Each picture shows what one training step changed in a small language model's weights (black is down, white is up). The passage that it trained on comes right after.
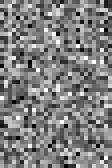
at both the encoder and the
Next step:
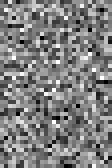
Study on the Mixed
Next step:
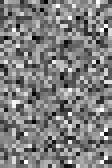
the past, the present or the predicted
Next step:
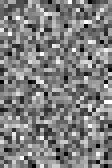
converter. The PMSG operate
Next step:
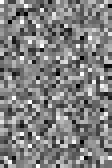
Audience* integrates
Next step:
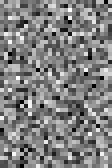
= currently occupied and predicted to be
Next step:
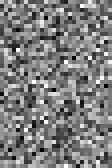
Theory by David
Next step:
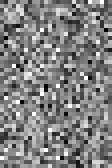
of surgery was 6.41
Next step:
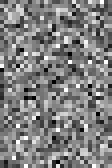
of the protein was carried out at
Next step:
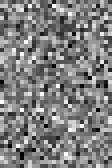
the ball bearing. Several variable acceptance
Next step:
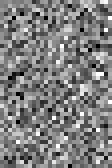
Multiple Fabrication Steps for
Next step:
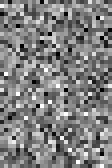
that of the positive control (LPS
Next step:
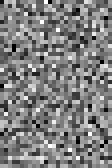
communicative situations and cannot be identified
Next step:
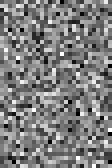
intrinsic motivation plays an important role in
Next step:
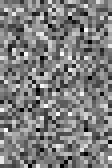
one learning pass Fig. 15 Simulation
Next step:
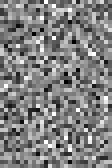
and its application within and across curriculum
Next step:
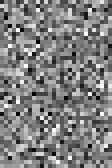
use of drugs, creams or
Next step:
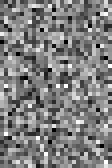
that not too young to run law is
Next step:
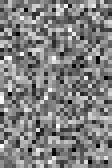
Sad Angry Pitch
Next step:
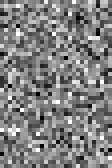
such as wheel slip,
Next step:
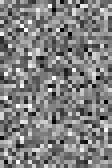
**Olga Laiza
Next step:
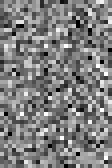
have been pursued, including the
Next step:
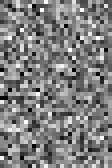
of service, Mutual authentication
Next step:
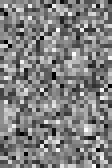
the critical attention to research in order to
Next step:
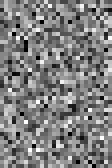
oil spills, gas flaring,
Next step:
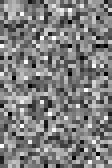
to be special cases of our findings.
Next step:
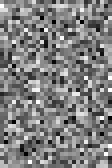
This equation has a unique solution, so
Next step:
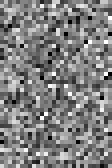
representation (with time information recorded on
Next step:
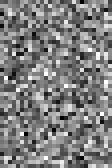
practice. As such tools grow in scale
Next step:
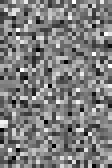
importance of the teacher's role to facilitate
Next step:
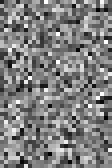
data of cross-sectional samples to
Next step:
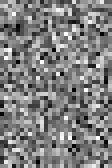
in terms of educational content.
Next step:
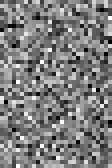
shows the regression coefficient value of
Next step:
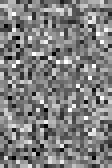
in the mentioned subpopulations. By
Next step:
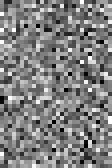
The Lamnso' noun
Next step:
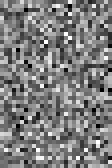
al., 2020). Therefore the need to
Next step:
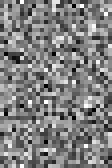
is practiced in the institution.
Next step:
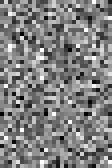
sequence(s). The sequence of
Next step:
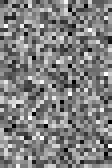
L, Roujeau
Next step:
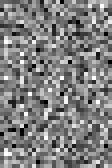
are made of commercially pure
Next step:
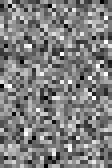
transfer line 9. Loosen the
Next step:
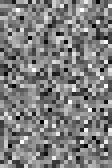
systems with lower visual angle accuracy are more
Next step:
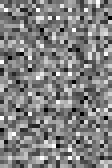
are barriers that need to be considered and
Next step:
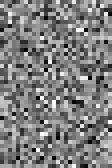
execution. The eco-design
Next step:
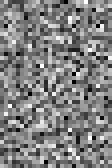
in empowering women and giving them
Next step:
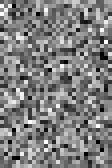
time proportional to evaluation of the gradient
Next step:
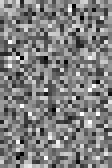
objects around which collective sonic experience is
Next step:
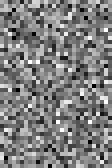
this article we show the existence of
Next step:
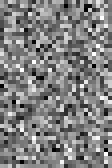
Indiana University School of Medicine
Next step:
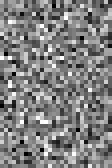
*Nano Lett.*
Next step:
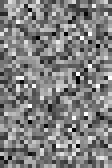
medical imaging systems have created a global trend
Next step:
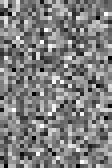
also teach them about the different types
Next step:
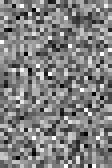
va ma'naviy
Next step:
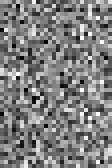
Peru, Dominican
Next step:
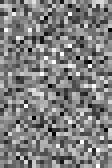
two different pressures P_i and
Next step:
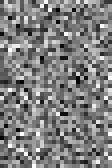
have identified ‘m-banking’
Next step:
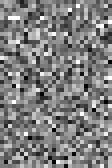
OH_T, respectively).
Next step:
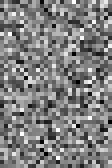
are categorized. This variation is strongly
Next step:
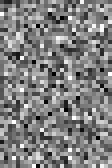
of its' use in broad array of
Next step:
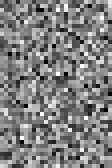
respiratory failure. Elevated chloride
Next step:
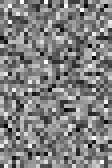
research studying the effect of strategic agility
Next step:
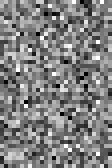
self-disclosure; therefore,
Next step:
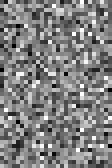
on the crystallographic transformations
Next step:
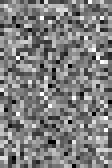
from fair to fair. *The second
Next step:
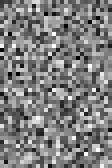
the human ear with implanted
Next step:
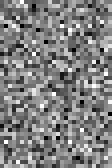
the grounds of an interpersonal
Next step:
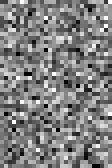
in Management and Organizational Sciences National
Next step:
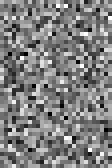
- Clomazone). One major
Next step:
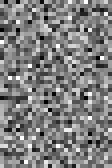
computing the flow variables explicitly, u
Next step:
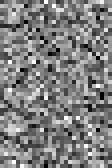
for 10 min. Then, the
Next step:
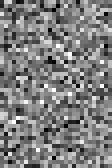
and crosspovidone (ODT
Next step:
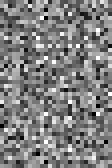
adapt to the need for innovative and
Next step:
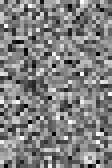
Aliyev to power in
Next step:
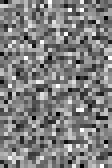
Slightly Important,
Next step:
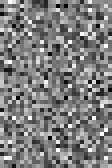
The article analyses the experience of developing an
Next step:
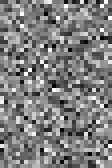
scale down the weights by a constant
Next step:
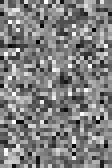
new structures of learning. The following aims
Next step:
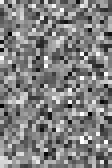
JavaScript, and while
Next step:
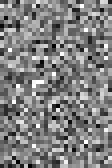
composition shown in Table 2 was loaded
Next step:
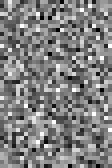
of extremum curvatures
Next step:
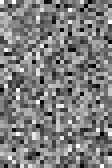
small specimen, the pinnules
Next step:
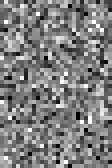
of mercury. A regular investigation
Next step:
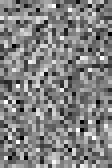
gained much acclaim and
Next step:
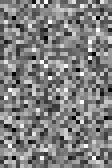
ecological association. Results from the present study
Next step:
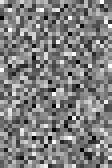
Revision Spring 2010 Anita
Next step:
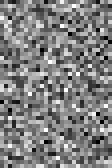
cholesterol absorption and
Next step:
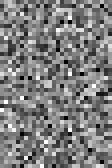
support to conventional studies performed by
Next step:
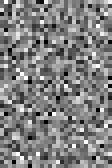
how our metadata schema supports
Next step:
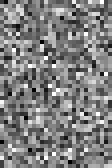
of span. Working
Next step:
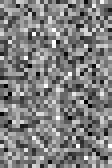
family, or private money lenders
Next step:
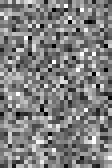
new-typed FMLs
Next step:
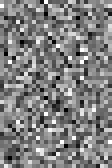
consistency Three types of cement were also
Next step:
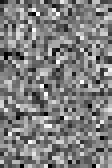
was dry-seeded at 75
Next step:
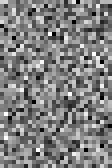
(Andaman Island,
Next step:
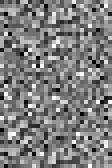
needs to be explored with respect to the
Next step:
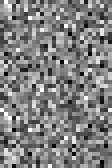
thorough understanding of the properties of
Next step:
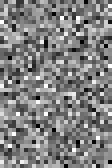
problem and it is anticipated that
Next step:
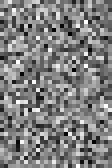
Graphical Plot of
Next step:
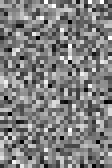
and anti-inflammatory cytokines
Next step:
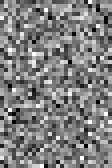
m from the surface show that the area
